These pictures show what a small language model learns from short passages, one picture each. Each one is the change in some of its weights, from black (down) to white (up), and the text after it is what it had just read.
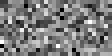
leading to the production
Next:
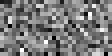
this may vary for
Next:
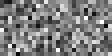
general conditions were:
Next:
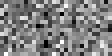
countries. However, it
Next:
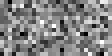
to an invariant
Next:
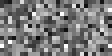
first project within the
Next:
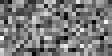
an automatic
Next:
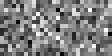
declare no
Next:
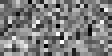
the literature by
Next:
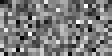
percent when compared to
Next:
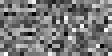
occurs because,
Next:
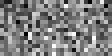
faced by the teachers
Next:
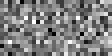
at Adale Lake
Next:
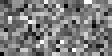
as blood pressure
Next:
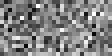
properties [8].
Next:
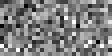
pressure is increased at
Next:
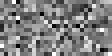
size dependent.
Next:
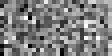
compared to the children
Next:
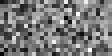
could be construed
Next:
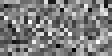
Saad M,
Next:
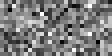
Grewal and
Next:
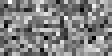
presence of a
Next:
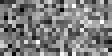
can highlight three main
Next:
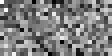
is worth further
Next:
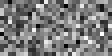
various descriptions
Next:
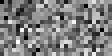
we can state the following
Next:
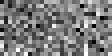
it differently to such
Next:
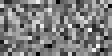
and is constantly
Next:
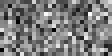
five steps:
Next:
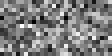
retreatment had
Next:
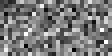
To accomplish
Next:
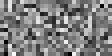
in power system networks
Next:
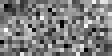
(iv) to
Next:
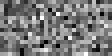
(table). The
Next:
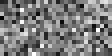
to form the basis
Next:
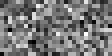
diagram of
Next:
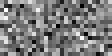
pressing political
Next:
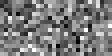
de Velde
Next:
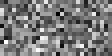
performance in a better
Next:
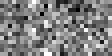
were heated for one
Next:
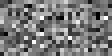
Yunga de
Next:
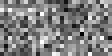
done by considering
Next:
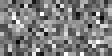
the desalinated
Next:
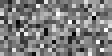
glucose levels and
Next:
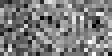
common foreign
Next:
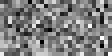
the choice of
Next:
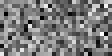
Skills in
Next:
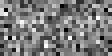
(g) Weight
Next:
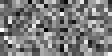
the implementation of such
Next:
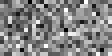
the complex was observed
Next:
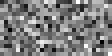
to the other group.
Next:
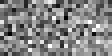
of as high as
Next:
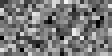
end for - 9:
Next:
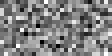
toward the left
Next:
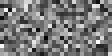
Nations Economic
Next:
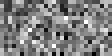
a major composition
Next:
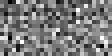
The basis of
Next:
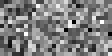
maximum value of
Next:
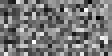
The aim of paper
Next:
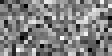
to land and
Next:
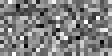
10°, respectively.
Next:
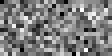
and phase, is
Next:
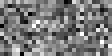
The isolates were
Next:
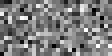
using hollow
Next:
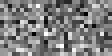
person experiencing
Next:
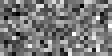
Database -
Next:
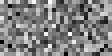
introduction in the
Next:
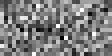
analysis helps the
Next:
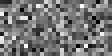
using applied behavior
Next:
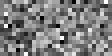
get gifts
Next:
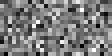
the only reaction that
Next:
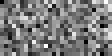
and one with a
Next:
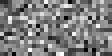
as large as the study
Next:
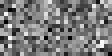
context. Death
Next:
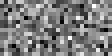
capabilities of
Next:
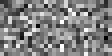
as assistance
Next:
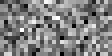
to their high density
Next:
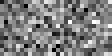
to assess the level of
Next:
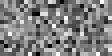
directly into the type
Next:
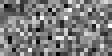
(i) how can
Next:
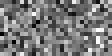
Rating the potential services
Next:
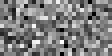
immune system
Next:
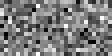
complexity (the
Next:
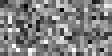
involving field work or
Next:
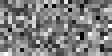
informing community
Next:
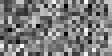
a higher learning institution
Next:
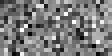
authorship and
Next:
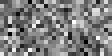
the peripheral
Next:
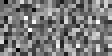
also used [14,
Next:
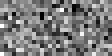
: Functional
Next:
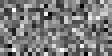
dispute as to
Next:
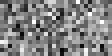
that took place
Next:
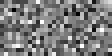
0 < \alpha
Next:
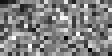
should ever have been
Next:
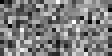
this message,
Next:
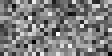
Toro) as
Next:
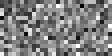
dataset or by
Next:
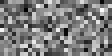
preparation of
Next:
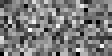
usefulness significantly related
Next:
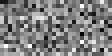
was carried out by
